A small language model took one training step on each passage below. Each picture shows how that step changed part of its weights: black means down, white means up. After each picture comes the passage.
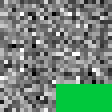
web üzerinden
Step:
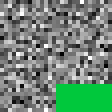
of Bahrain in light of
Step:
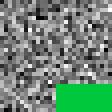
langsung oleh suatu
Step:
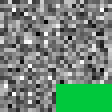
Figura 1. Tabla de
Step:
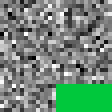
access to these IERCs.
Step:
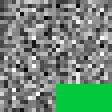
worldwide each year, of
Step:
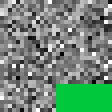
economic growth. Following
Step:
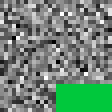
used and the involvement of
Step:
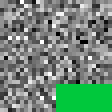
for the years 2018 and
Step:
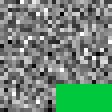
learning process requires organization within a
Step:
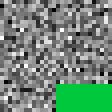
line, posteriorly. The
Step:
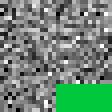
fulfil the various processes
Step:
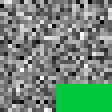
distinctive features of
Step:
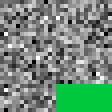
Yale University, PhD
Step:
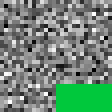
the past two decades, these
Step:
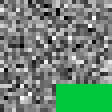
and autoimmune processes.
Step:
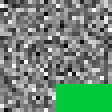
manevi kültürel
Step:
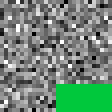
charming and intelligent.
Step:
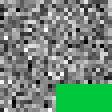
children and 15% of the study
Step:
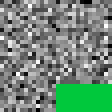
tashqari, ayrim
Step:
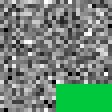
of dependent variable. a is
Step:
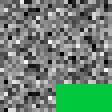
FOR FUTURE
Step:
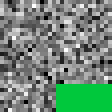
three ways: 1) By
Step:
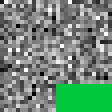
дочку Мариню
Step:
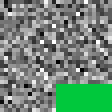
and visibility – and the
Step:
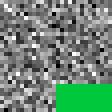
regulators, repellents
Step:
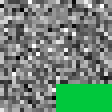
amount so this water term
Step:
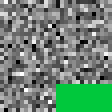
fully uses the help
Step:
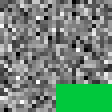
Kiyiv : CzUL,
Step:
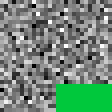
study was the relationship arising
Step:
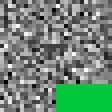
undergraduate students on
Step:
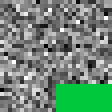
of aquatic environments which is
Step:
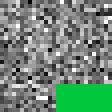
2% de glicerol,
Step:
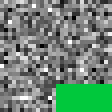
insufficient internet access,
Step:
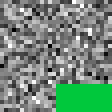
среди детского
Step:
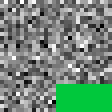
less than 1 hour.
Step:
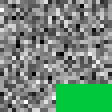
у “Чтениях в
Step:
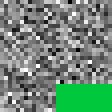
est le siège d’un
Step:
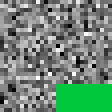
advantages in having them
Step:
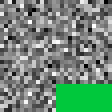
joint and articular structural
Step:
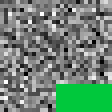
2M Testigo 1
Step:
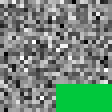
the same sound field
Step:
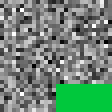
Pontifícia Universidade
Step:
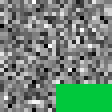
decline rate of 17
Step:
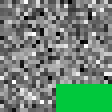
them serves the happiness
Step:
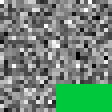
har ikkovini
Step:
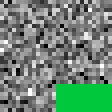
that are concentrated in the
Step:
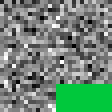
Doğru, M.
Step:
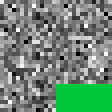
boven gaan, en
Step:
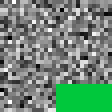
consistently define the following
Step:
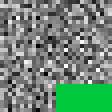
standards and school
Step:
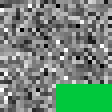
roughing of the toothed
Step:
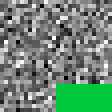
the soil in meeting that
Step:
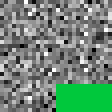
cycles of subsequent
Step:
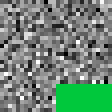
important information which the authors
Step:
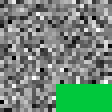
bibliography of traditional
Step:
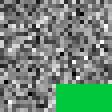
Loss of Fetus in
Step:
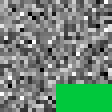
Dent d'Herens im
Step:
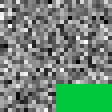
kind of financialization of
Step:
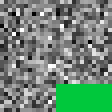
airports modeled using
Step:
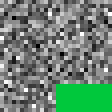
RHETORIC OF
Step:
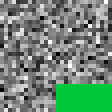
яке можна оцінити
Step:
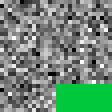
(40%) of news reporters
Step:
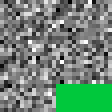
Es en ese instante de
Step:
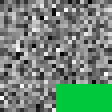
in fundamental human rights
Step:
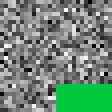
the interaction of the subjects of
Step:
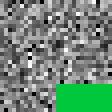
24 h) readings were
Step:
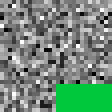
мы подробно
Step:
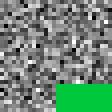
technique for identifying the
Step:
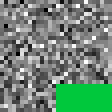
es Rxy no se da
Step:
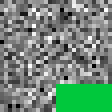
Presse aufgenommen.
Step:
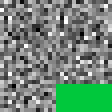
Dakar, Senegal
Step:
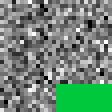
world, much attention is
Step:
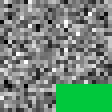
Mode 4; SPS
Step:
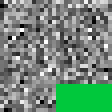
music AI (i.e.,
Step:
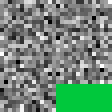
// Azimut of
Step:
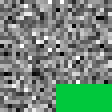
of global population? What
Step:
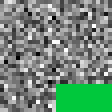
an isotopic distribution, with
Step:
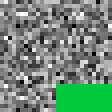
direction failure strength
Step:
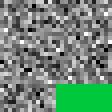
into the direction and intensity of
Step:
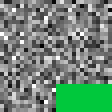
os valores fundamentais da
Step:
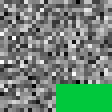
Ukraine. Revista
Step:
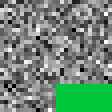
revelation happens when he
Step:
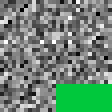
and in the year 1949,
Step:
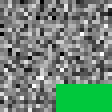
Furthermore, we show that
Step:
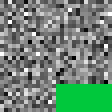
a primary school teacher
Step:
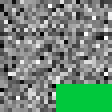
encodings type used has
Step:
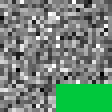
ядра к одному
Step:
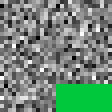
descriptive heterogeneity
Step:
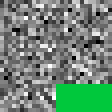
Anemia and vitamin D
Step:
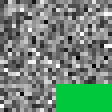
an educated farmer has
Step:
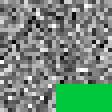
BMBF finanziert
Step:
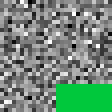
the specified disease.
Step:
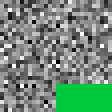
the 1980s. This study
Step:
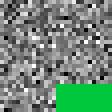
velcro crackles,
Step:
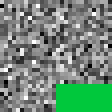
analyzed the inclusion of
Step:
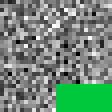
v Sloveniji*,
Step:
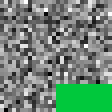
principles behind the project,
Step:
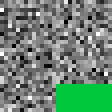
y privadas, así como de
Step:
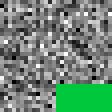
Estará orientada a
